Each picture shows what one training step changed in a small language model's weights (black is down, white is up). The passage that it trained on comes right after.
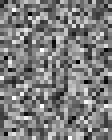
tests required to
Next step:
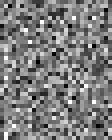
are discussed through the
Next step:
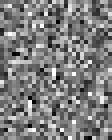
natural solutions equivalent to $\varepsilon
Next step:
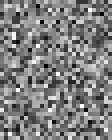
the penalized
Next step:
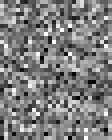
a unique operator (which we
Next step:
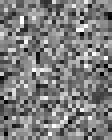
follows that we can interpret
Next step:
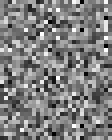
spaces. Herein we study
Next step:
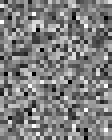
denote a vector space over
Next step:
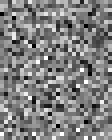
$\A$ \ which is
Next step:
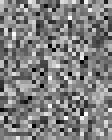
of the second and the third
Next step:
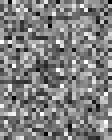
have \begin{align}
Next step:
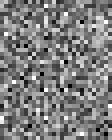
MLMC approximation
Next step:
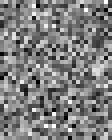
we can ensure that no
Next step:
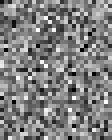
vertex is removed,
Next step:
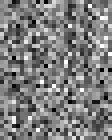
the statement remains true without the
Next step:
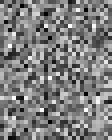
necessarily a number
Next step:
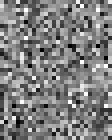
by (2) we get
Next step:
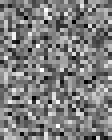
the $R$-twisted
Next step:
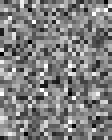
above equalities, we get
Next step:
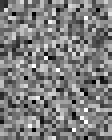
functions $l(x)$
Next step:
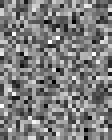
\emph{the field of
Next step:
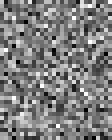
multiplicity $r$, then
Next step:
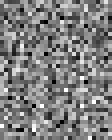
preserving stability. A similar
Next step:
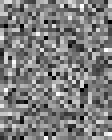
of MBM class is
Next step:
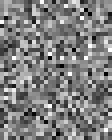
two-bridge link
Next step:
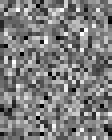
of primes appearing
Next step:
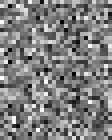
the added beads
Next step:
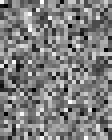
by a covering argument.
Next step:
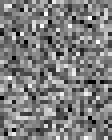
$$ This is equivalent to
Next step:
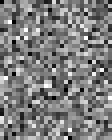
Assume the contrary, then
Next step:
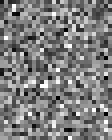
that for any $i
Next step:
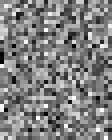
way is inspired
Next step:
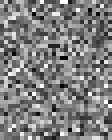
suffers from high
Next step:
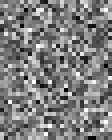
Theorems 6.16 and
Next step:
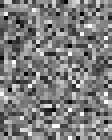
saying that any one element
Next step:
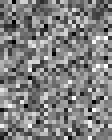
prove the theorem, we apply
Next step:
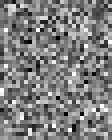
smooth function on $M$
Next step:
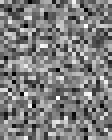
rank $r=\rank
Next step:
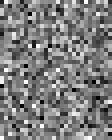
$dimL_\alpha =
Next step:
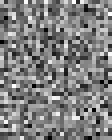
x,\theta \right)
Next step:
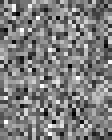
the sets $U_T
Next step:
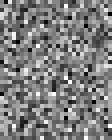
the level product, an element
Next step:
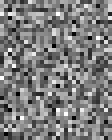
\begin{proof} For
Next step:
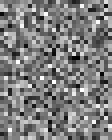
highlights of
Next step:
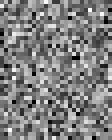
to the hyperbolic orbits of
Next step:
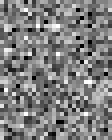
0$ otherwise. Moreover,
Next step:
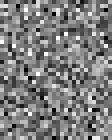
wall model, since it
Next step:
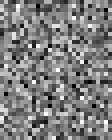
$J$ has only the
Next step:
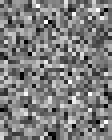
coefficients in these relations. For
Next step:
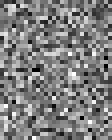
smooth, then one has the
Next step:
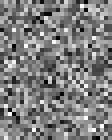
explanation. To
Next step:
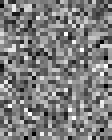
this section we give a
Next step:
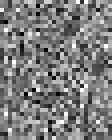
of normal indices of the
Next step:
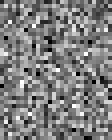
Let $u$ be a
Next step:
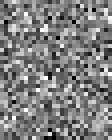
one pre-image
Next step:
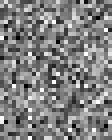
defined by the following generation
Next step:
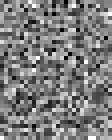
metrics ( such a class
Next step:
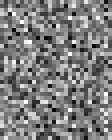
has rank zero and is thus
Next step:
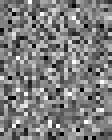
vector $\sum_k
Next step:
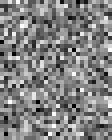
is well-known that
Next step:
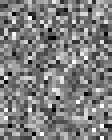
or $\infty$. A
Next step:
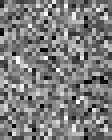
sequence functor $\bb$ is
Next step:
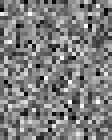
structure of a commutative
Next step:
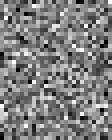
answer is given by
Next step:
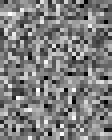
at most countable union of
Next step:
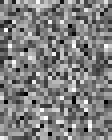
a column vector of length
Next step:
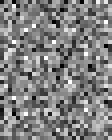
where the third factor is
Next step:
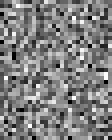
is to determine how the
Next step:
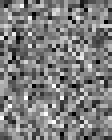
by $D\subset
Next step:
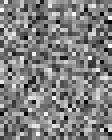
degradation rate
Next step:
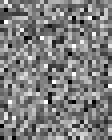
is independently defined of the
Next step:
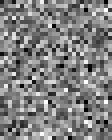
we consider the projection of the
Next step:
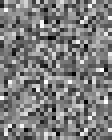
curve but do not reach
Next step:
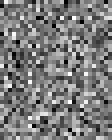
in the inner loop size by
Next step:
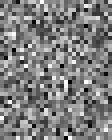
effective bounds for the number
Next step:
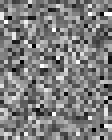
$\lambda=1$. The
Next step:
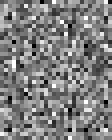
bounded spatial open domain $\Omega
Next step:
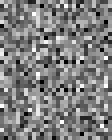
Turing patterns
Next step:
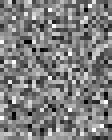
reference solution. This solution
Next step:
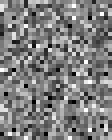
$X$ it is clear
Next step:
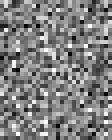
that, the same authors
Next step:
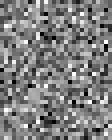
is homogeneous or complete then the
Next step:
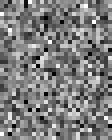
k+1 \leq j
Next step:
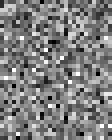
proof details shown in a reduced
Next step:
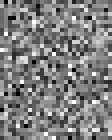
be done by induction on the
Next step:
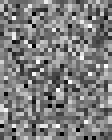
$\mu$ is the mean
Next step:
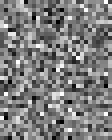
all $n$ not
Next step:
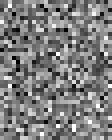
Now \begin{eqnarray*}
